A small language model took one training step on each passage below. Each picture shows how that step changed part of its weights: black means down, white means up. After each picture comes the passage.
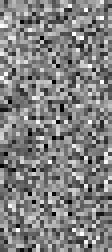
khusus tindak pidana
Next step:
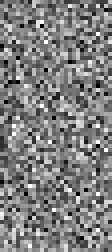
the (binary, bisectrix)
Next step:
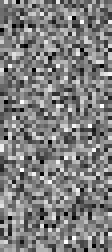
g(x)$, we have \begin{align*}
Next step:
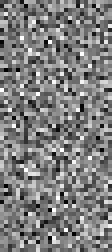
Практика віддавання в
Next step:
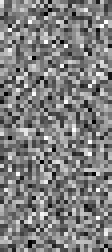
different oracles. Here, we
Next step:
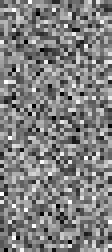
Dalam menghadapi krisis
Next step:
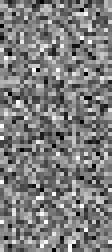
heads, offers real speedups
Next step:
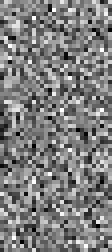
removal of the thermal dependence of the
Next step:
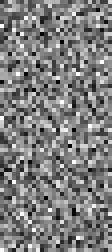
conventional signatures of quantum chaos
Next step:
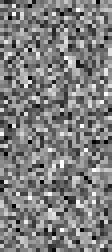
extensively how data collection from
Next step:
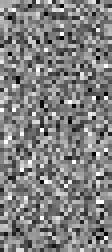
video fayllarni iloji
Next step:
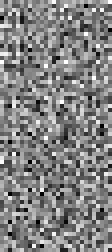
the donor state is hybridized with
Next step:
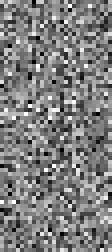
SCA framework and SVM
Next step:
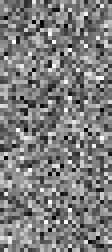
Analisis Pengaruh
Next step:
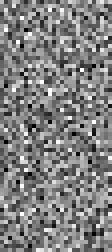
range of examples of unitary quantum dynamics of black
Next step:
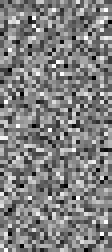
shakllari miniaturada,
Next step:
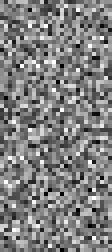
chromosome is then forwarded to a
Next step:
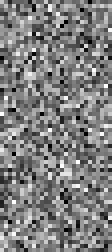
de gestion, puisque les
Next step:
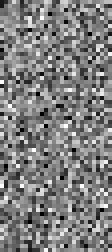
= \Delta E + \varepsilon$). First
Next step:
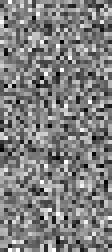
con hiperactividad, siendo
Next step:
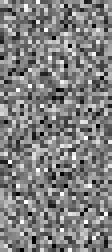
znalosti laboratórnych
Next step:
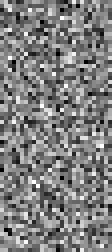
feminist ideas in the field of
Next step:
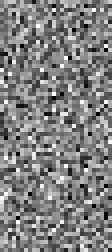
$\sim 68\%$ of the total
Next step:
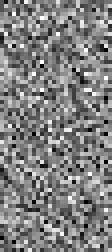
глобализме, причем как
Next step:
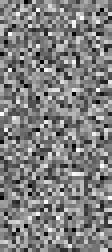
c^\dagger_p c_p,
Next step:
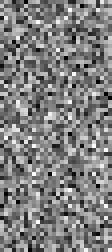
с отчаянием говорил о
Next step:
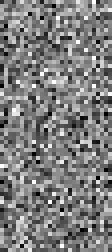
bağlı yakınlık - 2)
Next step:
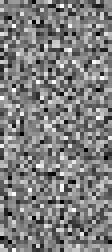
g'oyalar talqini haqida
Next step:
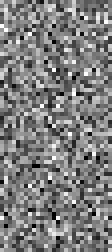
perspective of theory, several QCD
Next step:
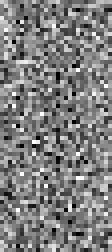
los estudiantes los conocimientos
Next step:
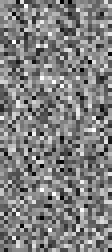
جامعة تكريت
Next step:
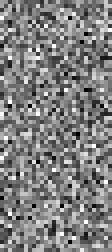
this work, we investigate the time evolution of
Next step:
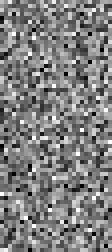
the nucleon-pion interaction may be considered as
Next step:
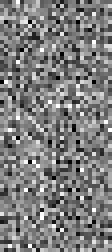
is hoped that the calculations here could be
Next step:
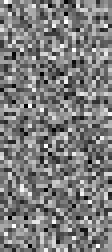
are applied locally to each qubit.
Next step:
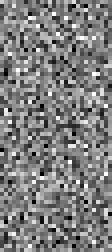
solving large-scale problems to the best of
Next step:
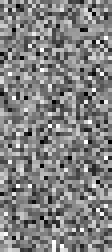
facteurs socio-économiques
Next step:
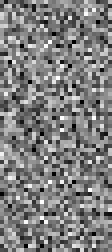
are selected, 141 of them of less than
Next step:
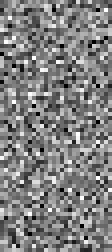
biochar kulit kopi
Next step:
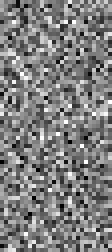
we cannot confirm MCLZ
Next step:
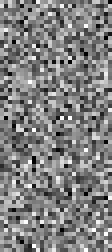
Eqs\breflect\ have a similar
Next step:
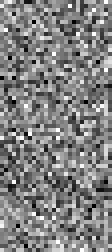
fundamental perturbative quantum field theory, GR
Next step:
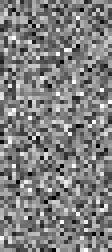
start from the assumption that the Kondo
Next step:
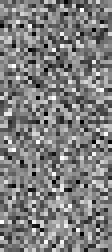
eğitiminin başlangıcı
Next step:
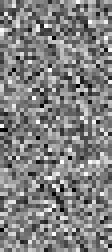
- $\alpha$-decay, red -
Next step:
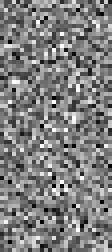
haya sido “lenta” en
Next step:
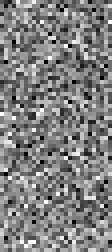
forced isotropic turbulence. In
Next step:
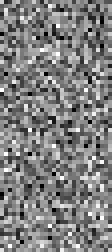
in terms of \textit{piecewise
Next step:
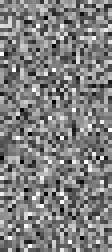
These results set important constraints on the timing
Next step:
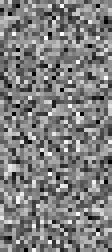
vahvan paikallisen ja
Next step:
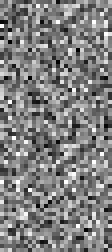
distort the image more drastically and produce
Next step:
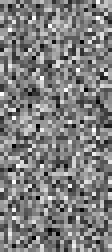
the topic of this project, nor do
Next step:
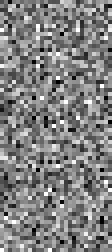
antitestjeivel, a Diplo
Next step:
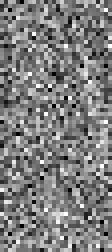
adere la respectiva, iar
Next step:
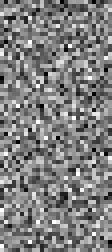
not difficult to devise a paper
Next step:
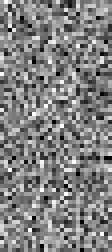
are too small to affect our study
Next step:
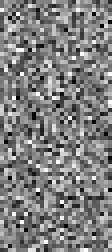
SC already account for the bulk of
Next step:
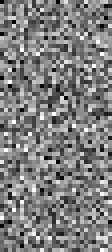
evaluated against the target ensemble,
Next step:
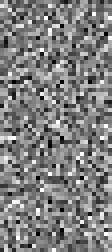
fie un scop în sine căci
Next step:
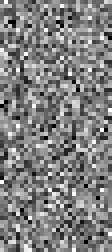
function could compete very well with other approximate
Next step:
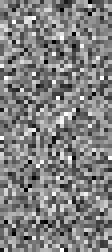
performance. The optimized controls increase the diagonal
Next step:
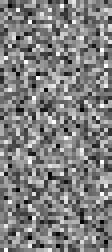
Набиева У.П.
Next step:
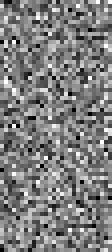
data from surveys (described later
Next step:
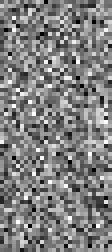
unconventional route in graphene
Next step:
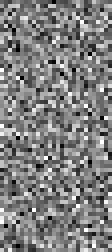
panel), the mass distribution (middle
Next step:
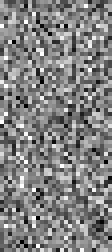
standardization to obtain the final normalized channel
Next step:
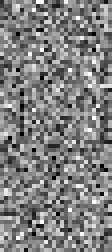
leer, escribir, calcular,
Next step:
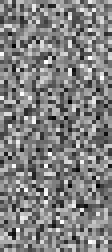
pressure-based detection close to the
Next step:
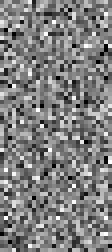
mundo a uma nova corrida por
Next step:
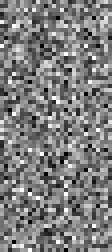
Lucassen, Leo Lucassen
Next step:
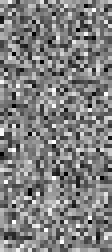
the simplified case when the electric
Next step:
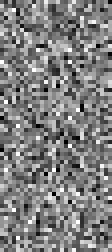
Курсадык 7,5
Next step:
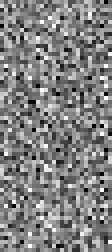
ham o‘zining tarovati va
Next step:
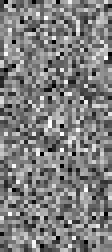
Opening magnetic field lines enable the reduction
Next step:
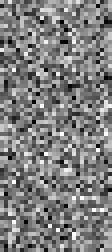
J. Hong, C. Ko,
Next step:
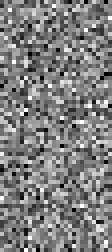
nos fazem refletir sobre a
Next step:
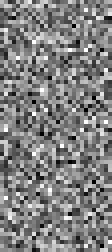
na zboczach dolin oraz
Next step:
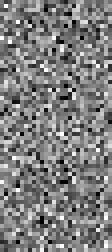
K.K. Birla Goa
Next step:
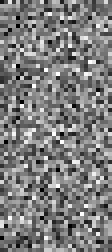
metrics. \textbf{(CT4)
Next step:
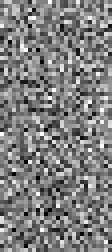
which clock in its respective inertial
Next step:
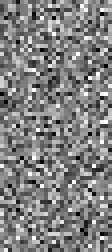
69 - tras no vi - - - ve
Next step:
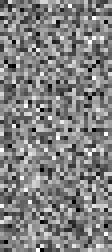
We make the idealization that at any
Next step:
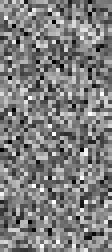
It depends on the position, relative to
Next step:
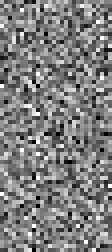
multimedia vositalari,
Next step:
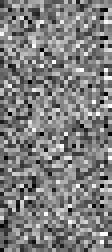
misturado com coqueiros,
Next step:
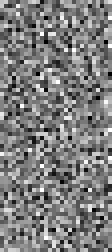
p. (in Russian). -
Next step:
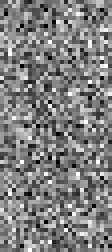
none"> - Ecoutez
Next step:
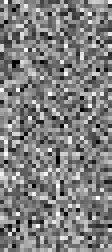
to approve the concept of further development of
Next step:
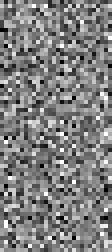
Metodologia Scrum O
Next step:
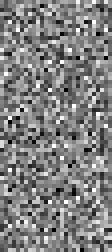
been put in place for responsible
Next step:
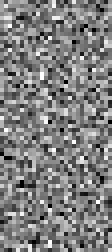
Galapon \cite{comm}
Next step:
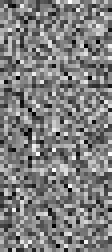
improving the in-field performance of CCs
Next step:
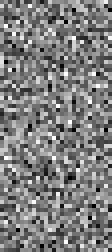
detector efficiency for TIB and
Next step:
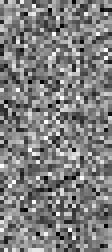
Қўқон давлат
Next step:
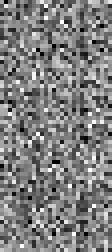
constrain the parameters that enter the model, such
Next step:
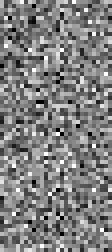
показуючи на обрану
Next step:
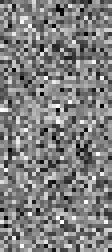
results are consistent with the previously reported
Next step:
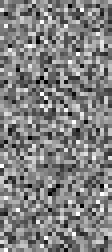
L31 \re Burke B. E.,
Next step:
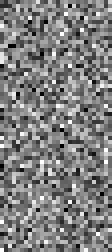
side af lighedstegnet
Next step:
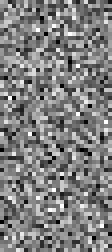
la croissance des cultures, les
